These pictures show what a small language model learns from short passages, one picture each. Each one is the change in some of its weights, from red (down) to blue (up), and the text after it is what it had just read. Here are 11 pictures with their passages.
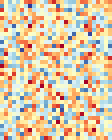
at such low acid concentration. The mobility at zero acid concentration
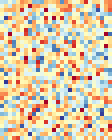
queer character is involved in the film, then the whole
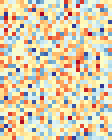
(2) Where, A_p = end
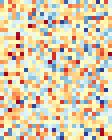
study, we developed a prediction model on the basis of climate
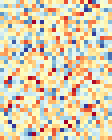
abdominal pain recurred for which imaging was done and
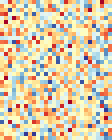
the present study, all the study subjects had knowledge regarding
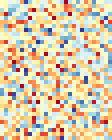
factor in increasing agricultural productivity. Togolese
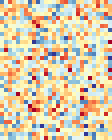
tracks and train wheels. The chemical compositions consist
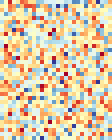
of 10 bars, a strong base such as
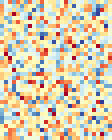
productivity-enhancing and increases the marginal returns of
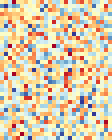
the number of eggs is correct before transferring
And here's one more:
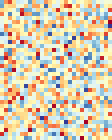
order to meet specific quality requirements. - **Quality
